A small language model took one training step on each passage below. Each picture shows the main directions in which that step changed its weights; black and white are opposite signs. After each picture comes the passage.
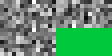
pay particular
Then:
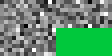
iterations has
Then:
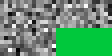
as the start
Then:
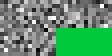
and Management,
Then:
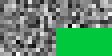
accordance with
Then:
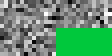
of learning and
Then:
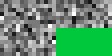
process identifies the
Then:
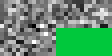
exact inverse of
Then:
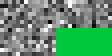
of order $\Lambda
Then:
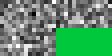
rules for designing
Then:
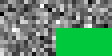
2D$ there
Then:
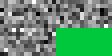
although a
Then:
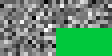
differences might be
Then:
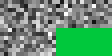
accurate at both
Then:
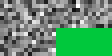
it is fire
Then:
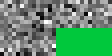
a good description
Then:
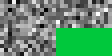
some extent by
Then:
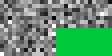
and love of
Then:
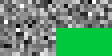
mice compared with
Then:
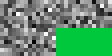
is done by
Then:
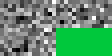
classically the
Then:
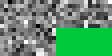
dung +
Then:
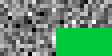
regard, it
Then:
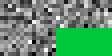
the very end
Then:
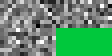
and all the body
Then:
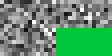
experiments, a
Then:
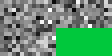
point of view the
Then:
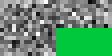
conclusion about the
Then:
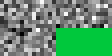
fitting was done
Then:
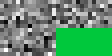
a set of
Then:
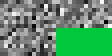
parameters are listed
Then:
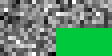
proposed antenna
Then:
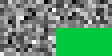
on my experience
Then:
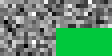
promote them to
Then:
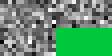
To ensure that primary
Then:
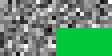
or work presented
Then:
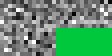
attraction of the
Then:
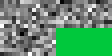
methods: numerical --
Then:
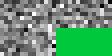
for the nonlinear
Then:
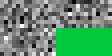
experiments are shown.
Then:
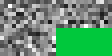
because of the
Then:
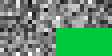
8, show the
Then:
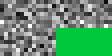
when integrated over the
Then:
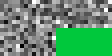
weigh more important
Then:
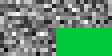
set for three
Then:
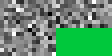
has shown its
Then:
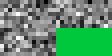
talks of
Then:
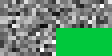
we consider the
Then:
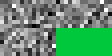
balance, P
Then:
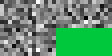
In conclusion,
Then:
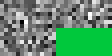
was studied by means
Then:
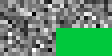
a learned
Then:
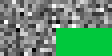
it appears that
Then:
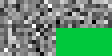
visible in
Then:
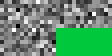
a neural
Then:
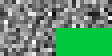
different parts that
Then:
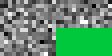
rule for conditional
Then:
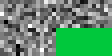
probe how an
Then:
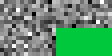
transition undergone
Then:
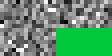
x x x x
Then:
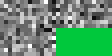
comes with
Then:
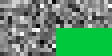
exhibiting SR
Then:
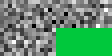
obvious that the
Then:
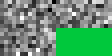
studying importance
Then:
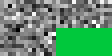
to government safety
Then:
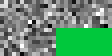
of Physics, National
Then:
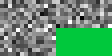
in experiments may be
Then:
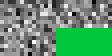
is the number of
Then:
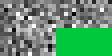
gods associated
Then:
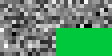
that characterizes the
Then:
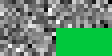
PC based system
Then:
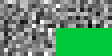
white dwarfs,
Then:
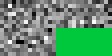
such as the
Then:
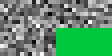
a singularity
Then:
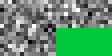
there's a risk
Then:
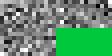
initiating a
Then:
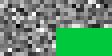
financial sustainability requires
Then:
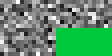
universal constant
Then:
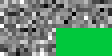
on a graph
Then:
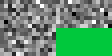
exploited from nature
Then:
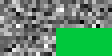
standardization of
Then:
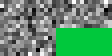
been somehow
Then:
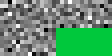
insights from this
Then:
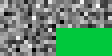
The results for
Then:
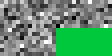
of sacred
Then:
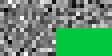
ratio (usually
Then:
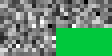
impact of trade
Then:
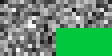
a wavefunction
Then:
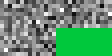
and engineering.
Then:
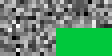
energy needs. The
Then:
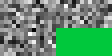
perturbative and
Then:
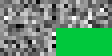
the main flight
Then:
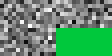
becomes difficult. For
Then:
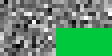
data, where the
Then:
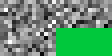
respective forward
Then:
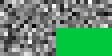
induced by a
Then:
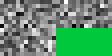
using barbed
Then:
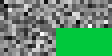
modified atomic
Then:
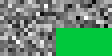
is weak enough
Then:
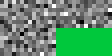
for investigating
